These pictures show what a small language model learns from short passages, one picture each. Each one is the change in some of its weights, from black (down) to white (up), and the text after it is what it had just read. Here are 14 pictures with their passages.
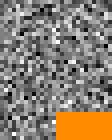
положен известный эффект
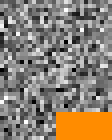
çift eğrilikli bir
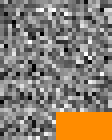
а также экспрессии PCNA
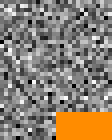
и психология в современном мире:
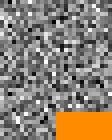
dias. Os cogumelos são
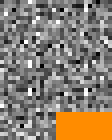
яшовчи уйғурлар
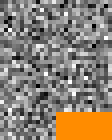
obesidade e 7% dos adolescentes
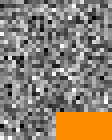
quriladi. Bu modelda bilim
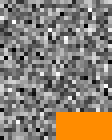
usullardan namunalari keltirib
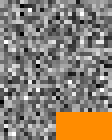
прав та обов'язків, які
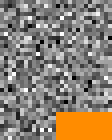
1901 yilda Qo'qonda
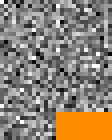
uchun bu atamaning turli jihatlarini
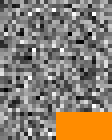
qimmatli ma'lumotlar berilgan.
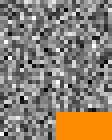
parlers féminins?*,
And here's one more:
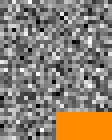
306 Qlichev Baxtiyor
